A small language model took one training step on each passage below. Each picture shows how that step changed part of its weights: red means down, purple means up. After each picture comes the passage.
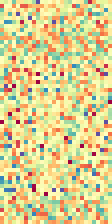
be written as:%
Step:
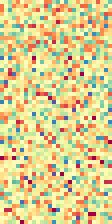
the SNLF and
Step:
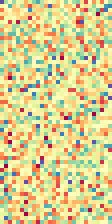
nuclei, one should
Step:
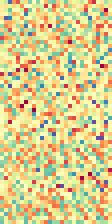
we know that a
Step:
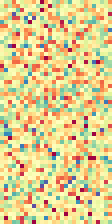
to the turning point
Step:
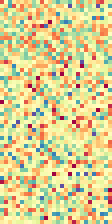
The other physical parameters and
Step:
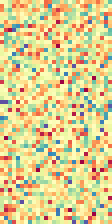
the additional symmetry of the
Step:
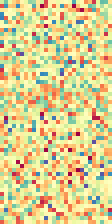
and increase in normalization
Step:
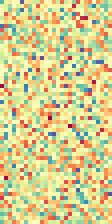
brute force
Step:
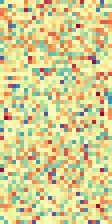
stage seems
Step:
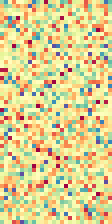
achieved using the
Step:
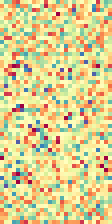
for open clusters,
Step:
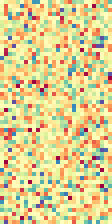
seasonal mean,
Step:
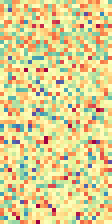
a new structure called
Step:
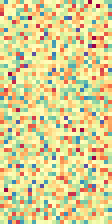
but to accept the
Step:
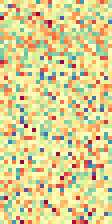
This is of particular
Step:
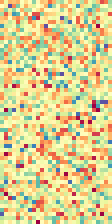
At high temperature, a
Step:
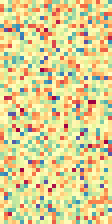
the mediation of
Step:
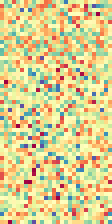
density $\varrho =
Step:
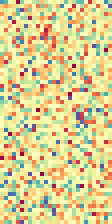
but whose size is not
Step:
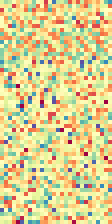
several structures as that reported
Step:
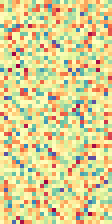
the total number of atoms
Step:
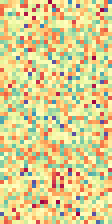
states. We give the
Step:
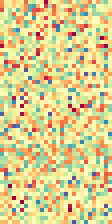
is positive definite and
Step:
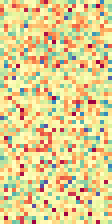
to the order of
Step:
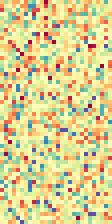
is compared with the corresponding
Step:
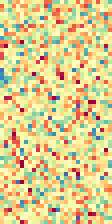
the domain becomes very
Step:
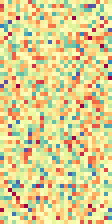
: How sensitive
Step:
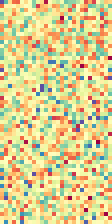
angle increases as in the
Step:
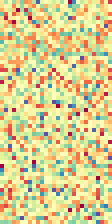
ions contain odd
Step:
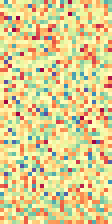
achieves a limit on
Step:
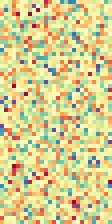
$\lts$ in
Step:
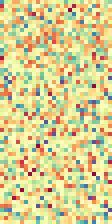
around a binary star
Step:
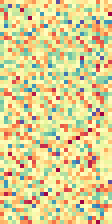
In contrast, our approach
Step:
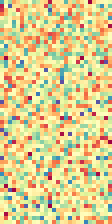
elasticity module
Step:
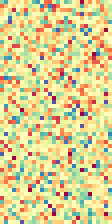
will manifest itself
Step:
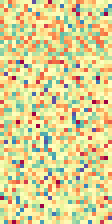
test whether they travel
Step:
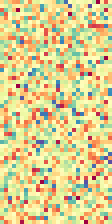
Rh atom has a
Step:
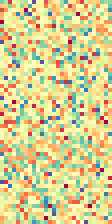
likely to manifest
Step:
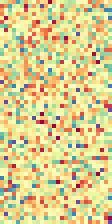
recommender system for the
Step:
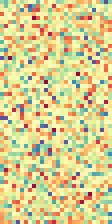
reduction of photons
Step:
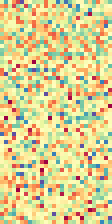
under CC BY
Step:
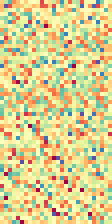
from below. Then,
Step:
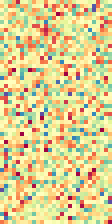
for set-2.
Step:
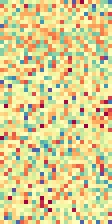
power transmission network of
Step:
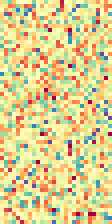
of the isospin
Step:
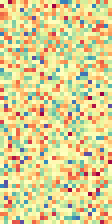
background in AdS.
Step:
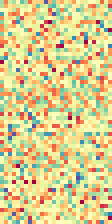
estimating channel
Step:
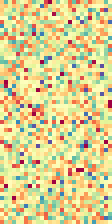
ensure fairness in
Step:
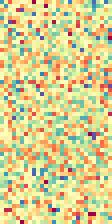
the net load
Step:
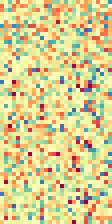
the γ
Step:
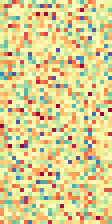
\}$ and whose range
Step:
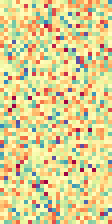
specific reaction, not
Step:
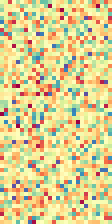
slopes vanish
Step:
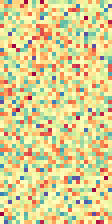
vertical axis. The
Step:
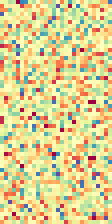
the theories. One may
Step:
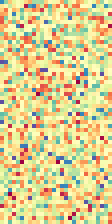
scattering cross sections of
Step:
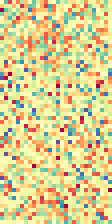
was varied using the
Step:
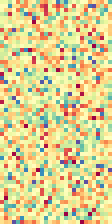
rate equations for such a
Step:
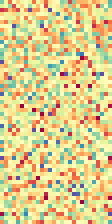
ear canal due to
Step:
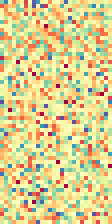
velocity $\Omega$ of
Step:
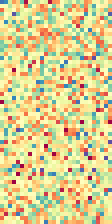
curves obtained with equation
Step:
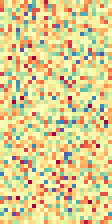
is found out that the
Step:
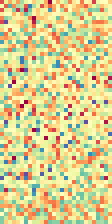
paper, we focus on
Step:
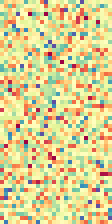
d\gamma \simeq
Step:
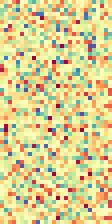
shows that the IF
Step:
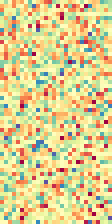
and both X-ray
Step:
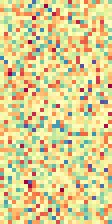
repulsion in
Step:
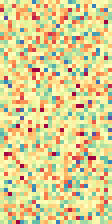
breaking the chiral
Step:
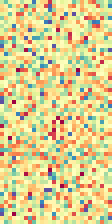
track objects.
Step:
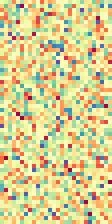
coupling. Compared to
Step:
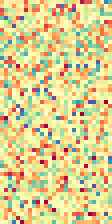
between the University of
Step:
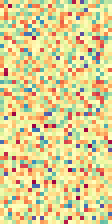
Instituto de
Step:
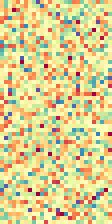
II superstrings on
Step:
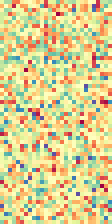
for the execution
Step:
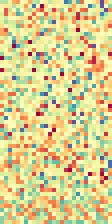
function of sheet
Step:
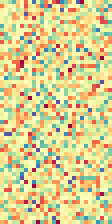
symmetric spacetime is
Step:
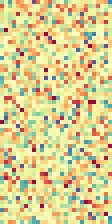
either the spin-0
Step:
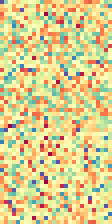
strongly-correlated electronic
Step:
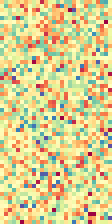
of the Raman
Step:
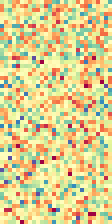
the closeness of
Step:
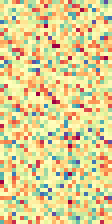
and share specific examples
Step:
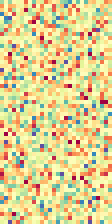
defined as follows:
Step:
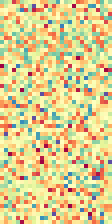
in histology images in
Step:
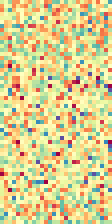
the nearest edge
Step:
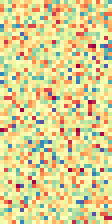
the cooperative behavior
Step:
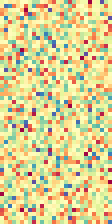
modified, because of
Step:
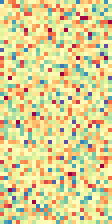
sampling bins (or
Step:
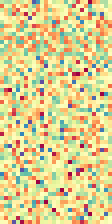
be a set of size
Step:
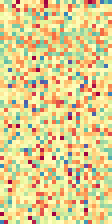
uptake or high
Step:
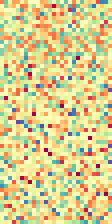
of DNS or
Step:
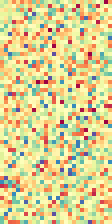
or perhaps
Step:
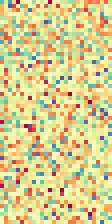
two atoms in close
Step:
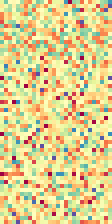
times, such as
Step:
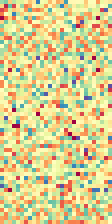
physics of Planck
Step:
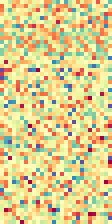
the SW Sex
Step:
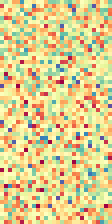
in Hardy's
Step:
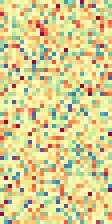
coupling $s_p
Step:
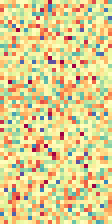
features both in the
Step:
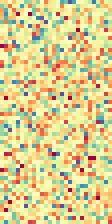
the process $\gamma
